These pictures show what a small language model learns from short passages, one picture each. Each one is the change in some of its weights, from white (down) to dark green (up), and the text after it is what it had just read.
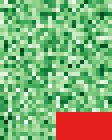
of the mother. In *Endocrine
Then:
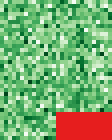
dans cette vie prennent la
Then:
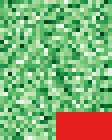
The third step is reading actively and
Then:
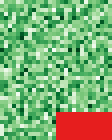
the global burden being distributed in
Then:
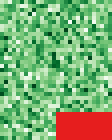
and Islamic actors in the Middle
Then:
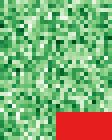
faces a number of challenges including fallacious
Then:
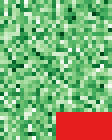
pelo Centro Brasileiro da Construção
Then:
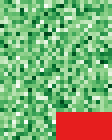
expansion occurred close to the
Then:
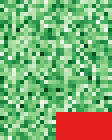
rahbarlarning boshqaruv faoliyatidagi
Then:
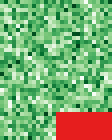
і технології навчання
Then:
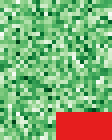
impact on the Interpolated DFT accuracy
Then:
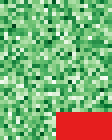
bluish green crystalline complexes were
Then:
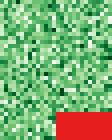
surprises Abdullah. Abdullah
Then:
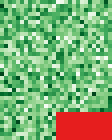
Introduction The rapid advancements in
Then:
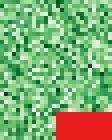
Clínica y de la Salud en
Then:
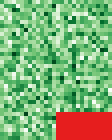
tasvirlari. Aynan mana shu
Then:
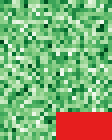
operated multipoint pesticide
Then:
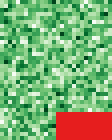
место (site, location),
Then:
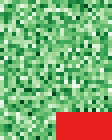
and serves as a valuable tool in
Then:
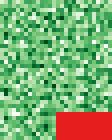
for the trend. By iteratively
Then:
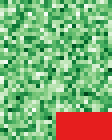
humanos atuam como protetores da
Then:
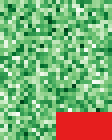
to alpine zones, offering
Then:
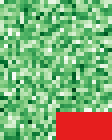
Similar RAG pipelines could be
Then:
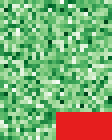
e outros formatos multimídia.
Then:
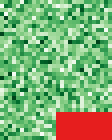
Latin Symbols A aspect ratio
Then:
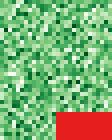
este último aspecto, acude a varios
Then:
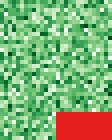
proposed approach is superior in terms of the
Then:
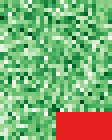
образования можно разделить ITALY
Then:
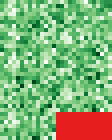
Песок Щебень
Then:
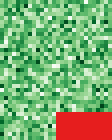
matemática escolar, onde o educando
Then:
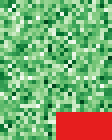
providing insights into the complexities of aligning
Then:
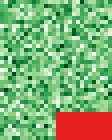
openings. The gaps in the
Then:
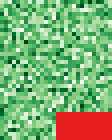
research activity. The building blocks of social
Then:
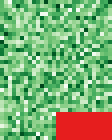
subinterval lies entirely within
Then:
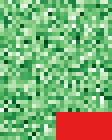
factors such as constrained resources for conservation,
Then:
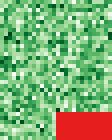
Government of Aragón) (Faci,
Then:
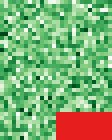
without adaptive optics and a for a
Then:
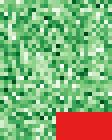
the animal world diversity”*.
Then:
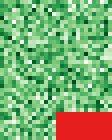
становление концепции
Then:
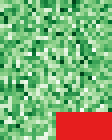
source temperature was 230 °C. The
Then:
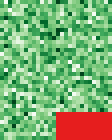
Wilayah Indonesia untuk di
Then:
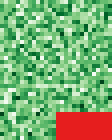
in front of the public. Yusuf
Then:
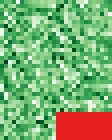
Росії в українській
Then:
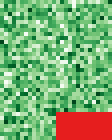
low energy requirement (European Commission,
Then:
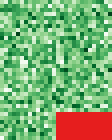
shareholders can participate the general meetings
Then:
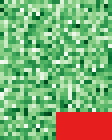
menerbitkan laporan keuangan
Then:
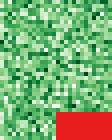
wars and conflicts and they all are
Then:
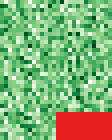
Отставание в росте
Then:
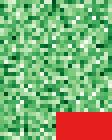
quloq bilan yaxshi ijro
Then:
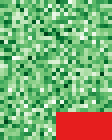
specialized domain semantically. ¹ An
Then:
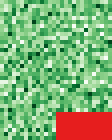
drained, and the resin layer is
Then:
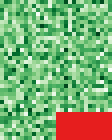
aparține, în principal,
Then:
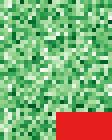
workers and poor use of PPE were the
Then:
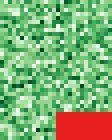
These energetic spots and openings are
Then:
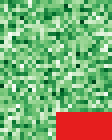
avian flu and Ebola fever, while
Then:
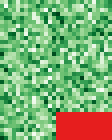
very late and slow development of disease in
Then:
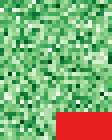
LSTM Network 97.44%
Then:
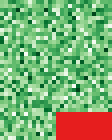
do abuso infantil sobre a saúde
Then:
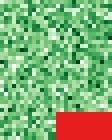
among English speakers is the fact that
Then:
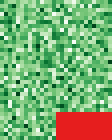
Bu asar „shaharlar orasidagi
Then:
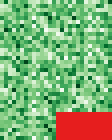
não é apenas estado ou condição de
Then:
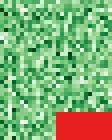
the present investigation two sharp peaks
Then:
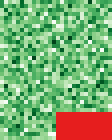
vorherrschende Rolle in der
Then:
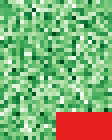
your country? 1 YES 1 NO
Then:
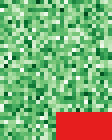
que consiguieron más fondos,
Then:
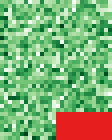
what matters is not so much the captivating
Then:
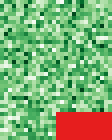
of syngas fuel mixture in gas
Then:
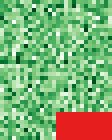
становления и развития. С
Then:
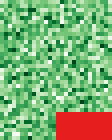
the impact of *ambient noise* in the network
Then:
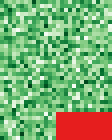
d'entretien. La population
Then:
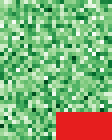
event in the neutrosophy theory has
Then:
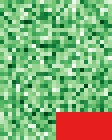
Treaty of 2001, a limited,
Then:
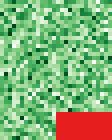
measured by connecting the Pt
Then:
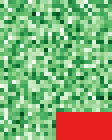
статистика бошқармаси
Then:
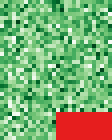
hajmi, milliy daromad,
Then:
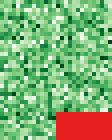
(QA) remains a critical challenge
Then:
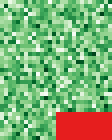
ham aynan shu ruhda —
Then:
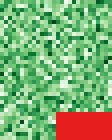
is increasing drastically and the present grid system
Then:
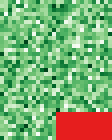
La presentazione è disponibile al
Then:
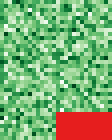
in Technology and Science Education*,
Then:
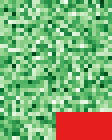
lingüística sense perdre de
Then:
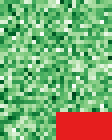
script utilisé est disponible avec
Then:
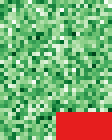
експлуатації установку.
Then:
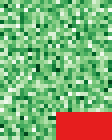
came for five main categories of
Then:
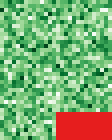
negative time derivative. This is found to be
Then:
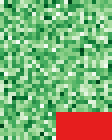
there are many kinds of technological devices used
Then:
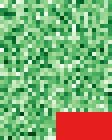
profilul autorului. BASE
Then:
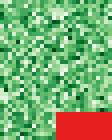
terms. CLASSIFICATION OF
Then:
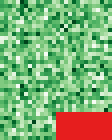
gestão da vacinação passou por diversas
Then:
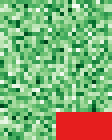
entregas frequentes e da rápida
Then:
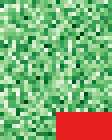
the Environment, the Canadian Environmental
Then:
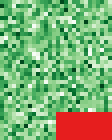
124 culturas positivas para bactérias
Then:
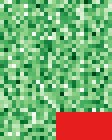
o‘simliklar va hayvonlar
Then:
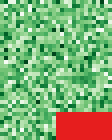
aprendizaje y el análisis de textos
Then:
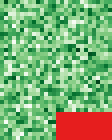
- IT и разработка игр
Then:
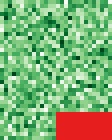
tourist activity patterns and their
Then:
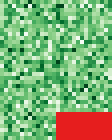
Жукова Е.Ф.
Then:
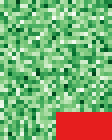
leading causes of blindness in the world in
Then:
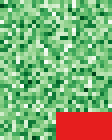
The microbial load was determined in the
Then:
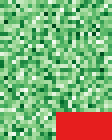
Research and Training) which was titled as
